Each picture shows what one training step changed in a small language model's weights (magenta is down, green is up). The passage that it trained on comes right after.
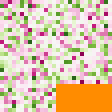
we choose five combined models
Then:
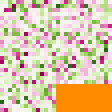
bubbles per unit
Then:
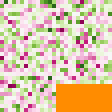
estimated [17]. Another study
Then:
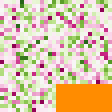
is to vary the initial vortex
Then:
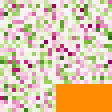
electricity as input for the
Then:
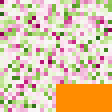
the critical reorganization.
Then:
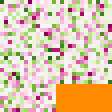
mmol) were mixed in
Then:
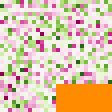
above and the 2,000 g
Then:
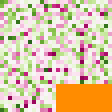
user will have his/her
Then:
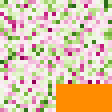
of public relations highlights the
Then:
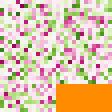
the case of ordinary
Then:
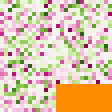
- Blow Method} In the
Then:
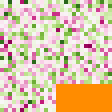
terms of digitalization and transition
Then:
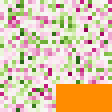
the organizations share complementary
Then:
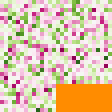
the HD-based transmission
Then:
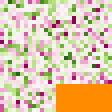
others. The reason is that
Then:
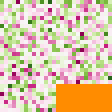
distribution of responses in the
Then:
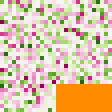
narrated clearly, but
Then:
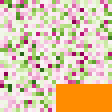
binomial coefficients and
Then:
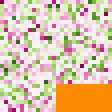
the orchards of Greece
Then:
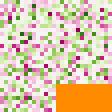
to the probabilities to have a
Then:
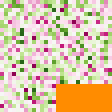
this modification the result in
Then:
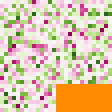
the quantified ratios, it
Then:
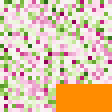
MNIST example).
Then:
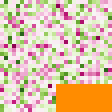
in the time direction. It is
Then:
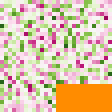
common cytogenetic
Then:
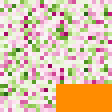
TEXT AND
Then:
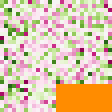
catalog in the coming
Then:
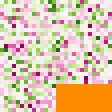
surface treatment on the
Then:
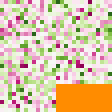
athletes and the
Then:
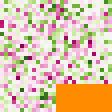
Let $a'$ be any
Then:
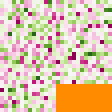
dilaton gravity. The
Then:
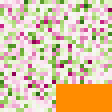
low temepratures, as long
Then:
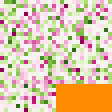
presenting with psychiatric
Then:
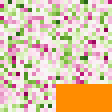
the source and \begin{eqnarray}
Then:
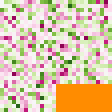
objective image quality. The
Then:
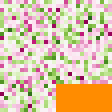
waves forming it are
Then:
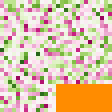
within $5'$ radius of the
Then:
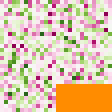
\noindent This work was
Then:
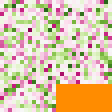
parameters for the solid-fluid
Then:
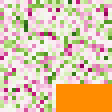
the Haldane massive
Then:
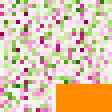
Percentage of $RR$
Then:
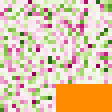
data to this article can be found
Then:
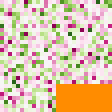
think digital tools such
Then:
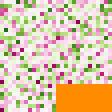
in an Euclidian
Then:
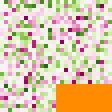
This result matches earlier
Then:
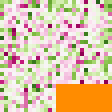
data were presented and organized in
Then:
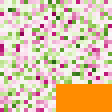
strategy. Novel R&D
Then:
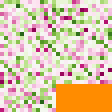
further generalized the RAS algorithm to
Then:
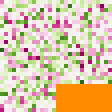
Further processed by using Excel
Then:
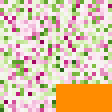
time explicitly. In this work
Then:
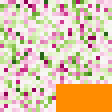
(e.g. workforce and
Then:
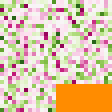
bigger the size the more space to
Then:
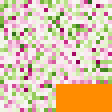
instruction, namely, being
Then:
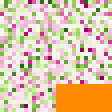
collaboration, which are key
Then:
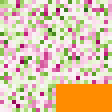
makes explicit that the reduction
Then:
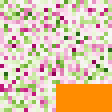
to the experimental pion production
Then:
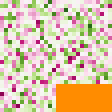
coset) on the symmetric space
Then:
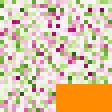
K.*, Sonali HB,
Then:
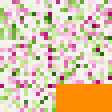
Antibiotics resistance
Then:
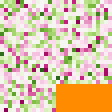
includes optimizing substation
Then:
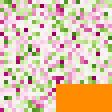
states and the MSSM sector
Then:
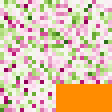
information of staff members
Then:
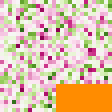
it is necessary to go
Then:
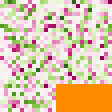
tools and methodologies. These
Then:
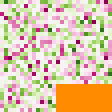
is used in the time-independent
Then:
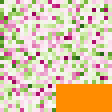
and stance-handling
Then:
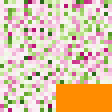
NCPR can initiate a
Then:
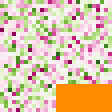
necessary attitude
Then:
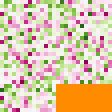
are in many aspects of in
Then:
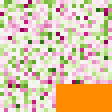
are translated into practice can
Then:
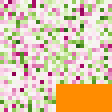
easily determined from the current
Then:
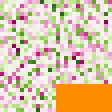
current times the relative entropy
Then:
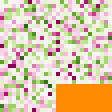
urea, enhanced the
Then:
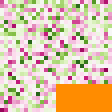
consumer choices. Further research
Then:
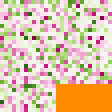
chap. II pp.
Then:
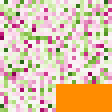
in the form of a joint
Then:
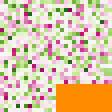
review I will concentrate on
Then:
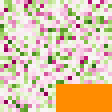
compounds, and there is some
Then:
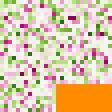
samples is more intricate.
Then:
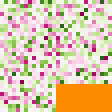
can also be applied to the case of
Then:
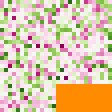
components that contribute mostly to the
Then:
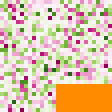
jump at any value of
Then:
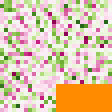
crops were harvested
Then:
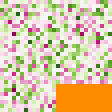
organized as follows: in section 2,
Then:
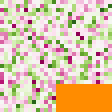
Lewenstein and A.
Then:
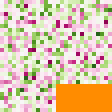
Center, College of
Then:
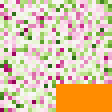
period $T_B= 2
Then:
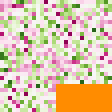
be justified because when
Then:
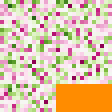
and O.E.K. are
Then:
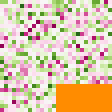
equations yields us the approximate
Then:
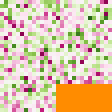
of good intentions, it
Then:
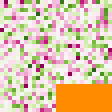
interface. Efforts have been
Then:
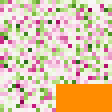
The number of projection images
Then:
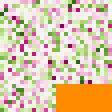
by horizontal solid
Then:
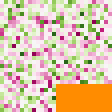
the general education core.
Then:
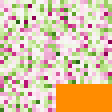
problems in handling the creation
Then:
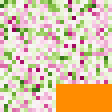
were obtained in all cases and
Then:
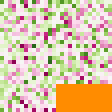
when delivered through culturally
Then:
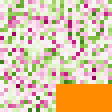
the superposition of two with
